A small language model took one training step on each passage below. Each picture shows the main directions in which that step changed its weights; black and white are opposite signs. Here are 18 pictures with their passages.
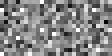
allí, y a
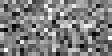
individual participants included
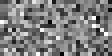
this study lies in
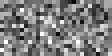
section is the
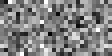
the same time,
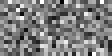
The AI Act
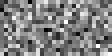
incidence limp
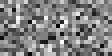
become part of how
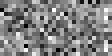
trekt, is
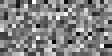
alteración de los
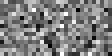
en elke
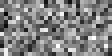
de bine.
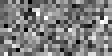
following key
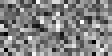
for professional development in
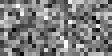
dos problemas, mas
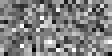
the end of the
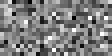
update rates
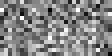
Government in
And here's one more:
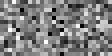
the protection of
